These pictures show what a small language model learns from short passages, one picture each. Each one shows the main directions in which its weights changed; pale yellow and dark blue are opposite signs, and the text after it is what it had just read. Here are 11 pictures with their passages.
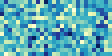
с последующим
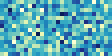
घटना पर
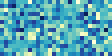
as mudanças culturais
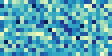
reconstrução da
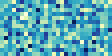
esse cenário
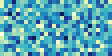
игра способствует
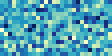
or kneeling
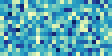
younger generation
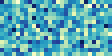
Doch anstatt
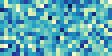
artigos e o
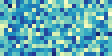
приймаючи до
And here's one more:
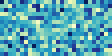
talab etadi. Biz
